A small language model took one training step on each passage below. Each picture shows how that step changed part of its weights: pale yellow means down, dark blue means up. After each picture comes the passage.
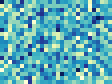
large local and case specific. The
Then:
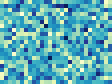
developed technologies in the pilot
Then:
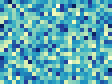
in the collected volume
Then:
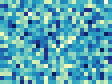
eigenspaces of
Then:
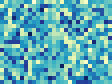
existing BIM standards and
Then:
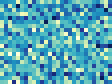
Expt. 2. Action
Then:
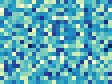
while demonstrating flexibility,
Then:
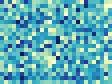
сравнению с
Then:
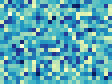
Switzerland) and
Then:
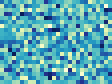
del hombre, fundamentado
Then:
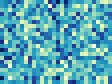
va shu sohaga
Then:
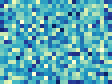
personal de reciente
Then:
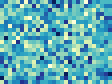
dilakukan. Kedua
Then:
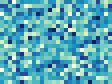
readers to experience it as if
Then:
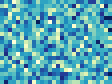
роботах В.
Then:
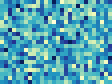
scientific knowledge that is relevant to
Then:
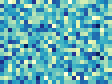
bir qator muammolar
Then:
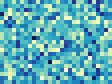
generalized distance in statistics
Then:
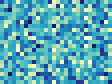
tomato, Cucumber
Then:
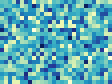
pesquisa relacionado à
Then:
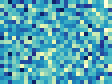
classifying customs
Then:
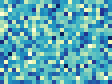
que interactúa. Es
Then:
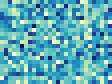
actually achieve in their
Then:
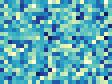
do empreendedor foi
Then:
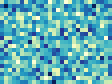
kelayotgan yosh
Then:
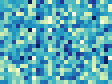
hidden nodes and
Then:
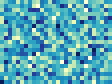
contamination; Trace
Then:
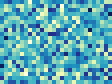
da je uzorak
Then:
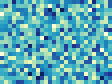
humano. Elaboración
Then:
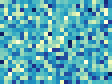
dolzarb masalalar
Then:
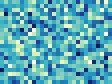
both in pre-service and
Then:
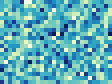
are simply Rolling
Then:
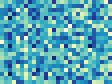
also indicates that the mean values
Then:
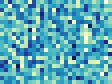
financial literacy compared to men.
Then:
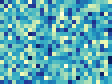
management of this tumor.
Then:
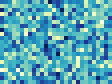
Sie momentan am
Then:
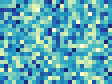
presidente da Comissão
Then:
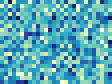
Qizi M. M.
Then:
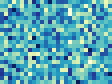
nich jest anons z
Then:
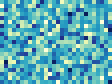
you believe are relevant
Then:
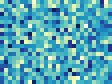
of cataract compared to
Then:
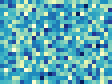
AMDAL suatu
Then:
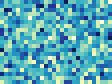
dilute concentration of particles,
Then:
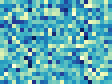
study should be due to the differences
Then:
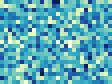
and skills. Parents had
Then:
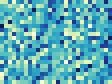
various proportions in different species
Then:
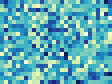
nantinya dapat
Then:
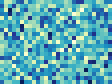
de los medios, donde
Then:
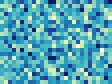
high-field ends of
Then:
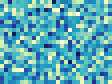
attention, speech,
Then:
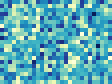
pesquisas clínicas
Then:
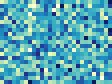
book are real; they were
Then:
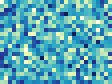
sistemas de impressão
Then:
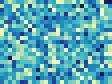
room temperature and we have
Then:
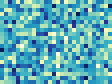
chemical structures, limiting
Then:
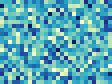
on 31 October
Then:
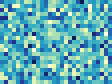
this non-communicable
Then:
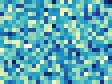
matured among people,
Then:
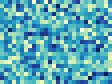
vermicompost (5
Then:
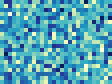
part of D4Science
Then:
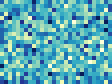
Prefers collective or
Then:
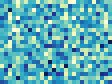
– эффекта
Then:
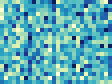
шеелита II
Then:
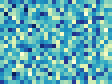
streams. This paper
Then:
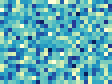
the chemical composition and physical
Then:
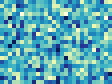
fit (black
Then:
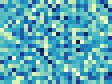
Los candidatos
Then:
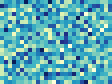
sentido, el estudio
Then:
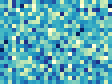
varying levels (0,
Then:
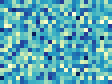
Oriental universiteti
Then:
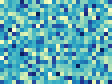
to increase coverage and capacity while
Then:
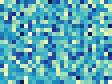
location is visible as
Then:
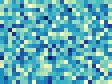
a significantly longer negative
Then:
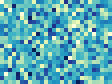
to trade on cash and
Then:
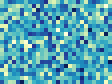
Information asymmetry
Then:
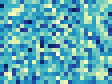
size (i.e., about
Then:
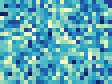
risks of environmental and human
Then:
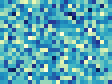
The general contour is very
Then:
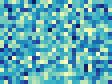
as an effective way to turn
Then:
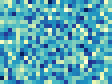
become unity. It has
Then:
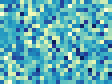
più recenti
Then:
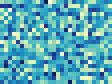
is devoted to a solution
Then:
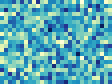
attained in group B
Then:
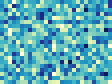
to the scientific community, quantum
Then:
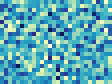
able to become an instrument
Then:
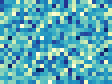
removed by brown
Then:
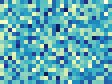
publique France,
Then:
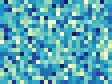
cells. This may cause a
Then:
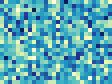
acute and chronic;
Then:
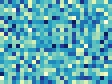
см. Полевые
